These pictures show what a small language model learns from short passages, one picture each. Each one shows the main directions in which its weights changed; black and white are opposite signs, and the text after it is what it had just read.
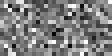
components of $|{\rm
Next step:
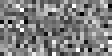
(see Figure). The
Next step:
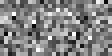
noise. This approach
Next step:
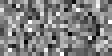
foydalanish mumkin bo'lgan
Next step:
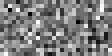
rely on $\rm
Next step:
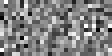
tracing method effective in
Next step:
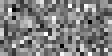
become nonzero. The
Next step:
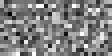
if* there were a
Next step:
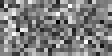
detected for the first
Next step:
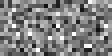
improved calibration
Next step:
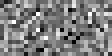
QCD are expected to
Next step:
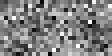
and outgoing
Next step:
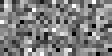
or participate in
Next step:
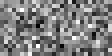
TB patients
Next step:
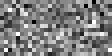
and pre-trained
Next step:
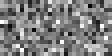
different architectures.
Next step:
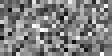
a significance of
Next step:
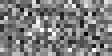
the Information and
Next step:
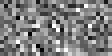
Sisal I entre
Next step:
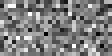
esencia es la de
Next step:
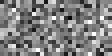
maktablari soni
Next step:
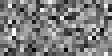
bilan hamkorlikni
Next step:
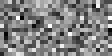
– EMA parameter needs
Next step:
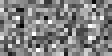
asarlar sifatida
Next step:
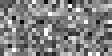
прочего, эти
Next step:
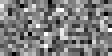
éléments de
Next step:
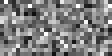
que permitiram
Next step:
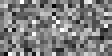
latter option accounts
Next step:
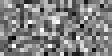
still raise
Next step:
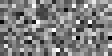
and the figurative
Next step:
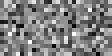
umumiy metodlari
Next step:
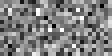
a response function \[
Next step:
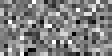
Сил Оборони
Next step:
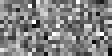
and allocates A
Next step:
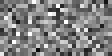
processes of integration and
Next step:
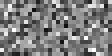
todos los países
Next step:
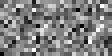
of least squares
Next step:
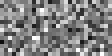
a platform for topological
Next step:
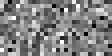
hash value in the
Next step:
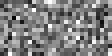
via an example.
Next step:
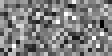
estimate of $\sim
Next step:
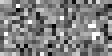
LL sequences observed
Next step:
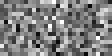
Although the optimal model
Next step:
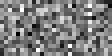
a systematic review and
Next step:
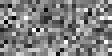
\ee In case of
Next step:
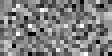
hadronic scenario has
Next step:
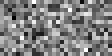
component of a probable
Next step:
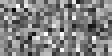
Condition &
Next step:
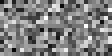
belgilanganligi va
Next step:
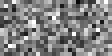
foram escolhidas por
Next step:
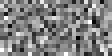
their impact on SV
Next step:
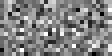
merupakan mata
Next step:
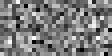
the DA which can
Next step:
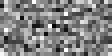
Laughlin state
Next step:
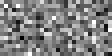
Fargo Bank
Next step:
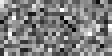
worden, 2.
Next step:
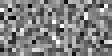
exciting pulses at
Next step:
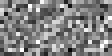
columnstore. The
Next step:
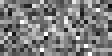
nearest neighbour
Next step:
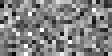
the total spectrum-space
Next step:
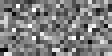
a pericentric
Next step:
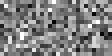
dasturul amal
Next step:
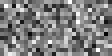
ranglar muhim rol
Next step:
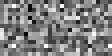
throwing away
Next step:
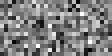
або основні
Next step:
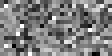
particulier la
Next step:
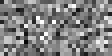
mas também contribui para
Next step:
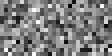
Spierenburg is
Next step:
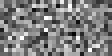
not too large to
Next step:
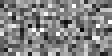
support in the field of
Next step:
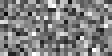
as the inner components'
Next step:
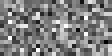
symmetry and unitarity
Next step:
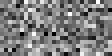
is reflectionless in
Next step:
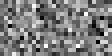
the impurity
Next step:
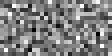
empresas Existem
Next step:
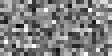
e a necessidade de
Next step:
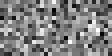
Alice and it does
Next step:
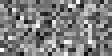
Granada –
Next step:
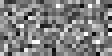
en évaluant les
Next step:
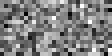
O presente estudo
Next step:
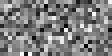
як родина
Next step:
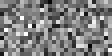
the ability for
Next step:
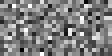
rates obtained in Sec.
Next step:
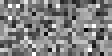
presentan los resultados
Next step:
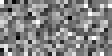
del recién
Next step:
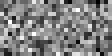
Так, у
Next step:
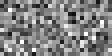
good approximation. We do
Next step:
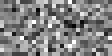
tomonidan yozilgan
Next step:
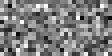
numerical MFA.
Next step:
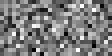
polar cap models and
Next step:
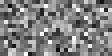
optical absorption or internal
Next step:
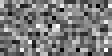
la participación durante las
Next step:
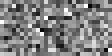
nei tratti
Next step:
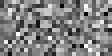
reaction rates.
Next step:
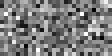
the one-loop gravitational
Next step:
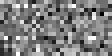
one false positive
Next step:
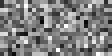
desde el Mar del
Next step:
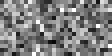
systems are isolated
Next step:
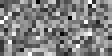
\varepsilon > 0,
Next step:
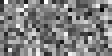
is largely stable by
